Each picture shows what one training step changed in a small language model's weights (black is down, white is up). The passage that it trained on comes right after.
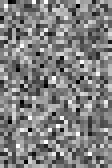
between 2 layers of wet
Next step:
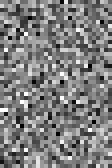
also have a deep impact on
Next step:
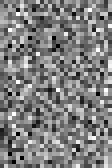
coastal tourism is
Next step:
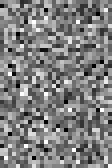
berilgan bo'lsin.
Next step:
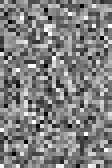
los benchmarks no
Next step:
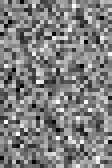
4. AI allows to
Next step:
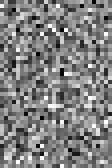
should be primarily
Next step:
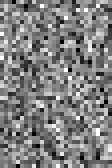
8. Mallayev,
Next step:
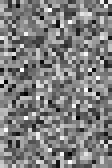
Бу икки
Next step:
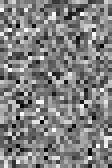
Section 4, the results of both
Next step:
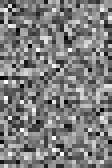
обстановки реки в
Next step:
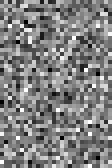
generally belonged to the
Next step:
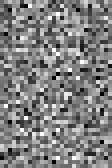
scope of this research shows
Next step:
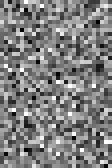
AI extracts the most
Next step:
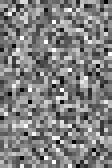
behavior of RC
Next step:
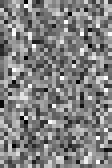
blurred images.
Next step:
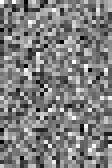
access to internet via
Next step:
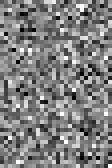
interoperability will speed
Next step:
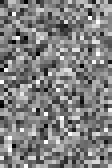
titre values in
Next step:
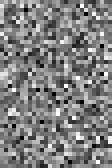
all, 4 from cows'
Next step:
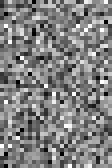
qisqa yo'lidan
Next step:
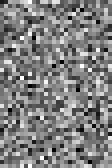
the radioactive
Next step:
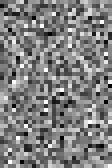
be necessary to analyse
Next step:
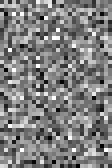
Impacto em
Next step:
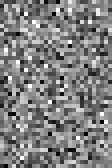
of basil with different
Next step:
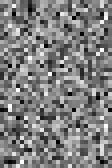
of the gas volume
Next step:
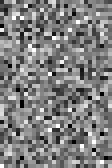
of lags). The VAR
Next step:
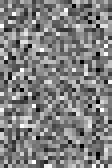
Ishlab chiqarishga
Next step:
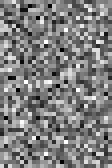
practical as well as a
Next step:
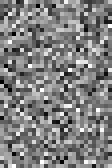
with a significant influence on the
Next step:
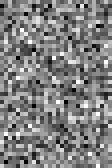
are listed below. -
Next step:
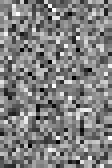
ancha qulay va
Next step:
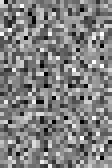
Diego, CA,
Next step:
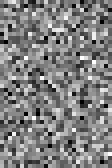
algorithm, we experiment with
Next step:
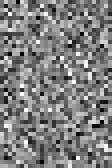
[3] based on features
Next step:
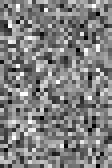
nuestras distintas
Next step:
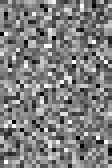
University of the People
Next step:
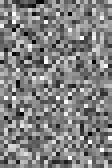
and Psychiatry*,
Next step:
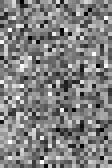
em edema,
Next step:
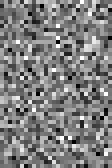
Jesús M.
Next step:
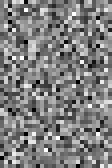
COLLECTIF :
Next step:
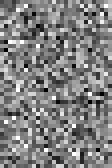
da epidemiologik
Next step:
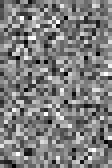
80% in developing
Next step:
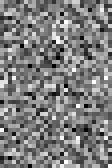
movements had set
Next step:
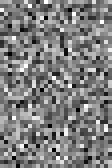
Computer Great
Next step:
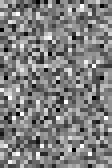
turmush tarziga oid
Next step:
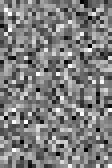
conduction and depletion of
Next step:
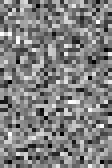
data such as age or
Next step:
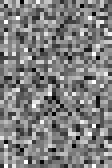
which 28 cone-beam
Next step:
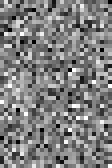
a watershed-based
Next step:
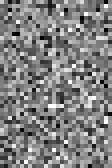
condition that could be
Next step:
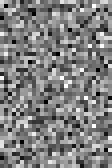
about career orientation,
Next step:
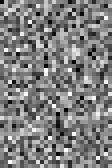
Citizens, LA -
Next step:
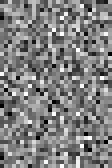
de la description qui
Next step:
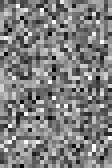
within Center 2,
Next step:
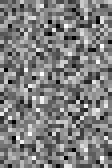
है और
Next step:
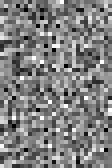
but these efforts, this
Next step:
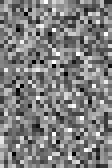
are compared in Fig.
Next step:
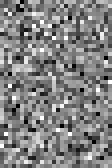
orchards, their
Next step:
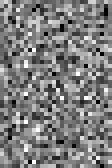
existência de alta
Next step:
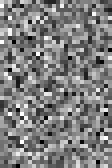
ijodiy qobiliyatlarni
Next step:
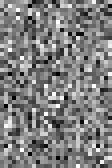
vosita sifatida
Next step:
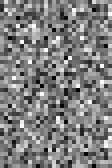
domestic violence
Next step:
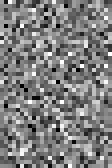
Monarchy ■
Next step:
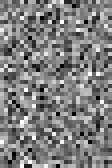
Renata Hernandes
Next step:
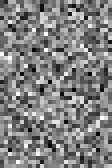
suicide attempts
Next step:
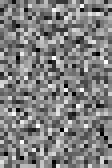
strategic government matter
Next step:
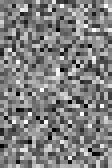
de theoriën
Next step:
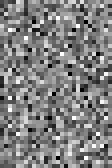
humanitarian support. This
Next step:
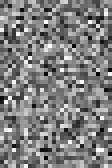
found out, that distance
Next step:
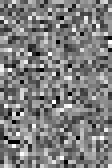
// *Economics: time
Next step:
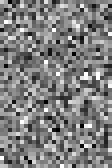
media. Citizen
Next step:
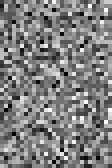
hill near Madras in
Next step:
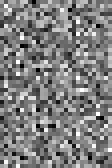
Network TACOMA
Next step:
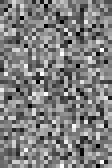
cenderung aktif
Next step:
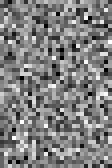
be acquired by usual
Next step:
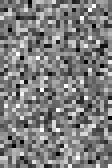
its diverse cultures and
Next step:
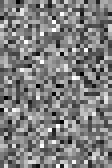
for the determination of
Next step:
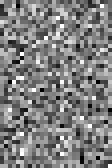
flowers and potted plants
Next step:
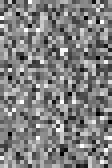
Horizonte. Neste
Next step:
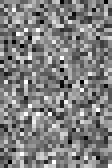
major pharmacies
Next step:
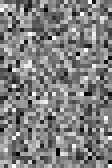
compared with non-floating
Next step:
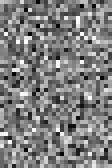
nutqni shakllantirish,
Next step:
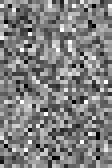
de manera previa.
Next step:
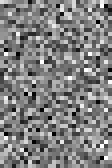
their size as much as
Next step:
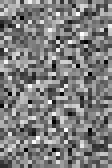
of allelopathic
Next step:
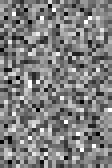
atheism is not direct.
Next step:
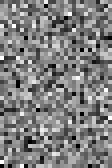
ham azoblanadi.
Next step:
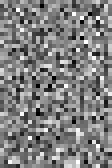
identitetni rivojlantirishning
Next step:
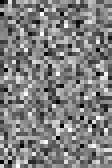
properties allow them
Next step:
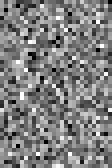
date. To change this
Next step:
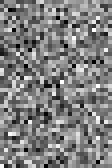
h - kolosnikning
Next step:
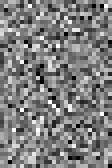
The congruence class $11
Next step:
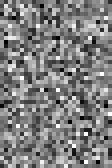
oxidative stability since
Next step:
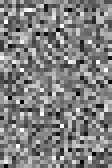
language is assigned
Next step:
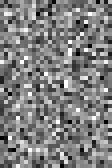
requirements, plastics have
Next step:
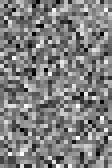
Mixed methods juga
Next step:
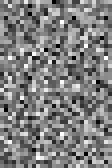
during Caesarian
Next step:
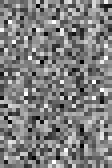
y desafíos han
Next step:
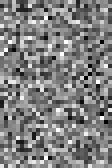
the sign represented. Signs
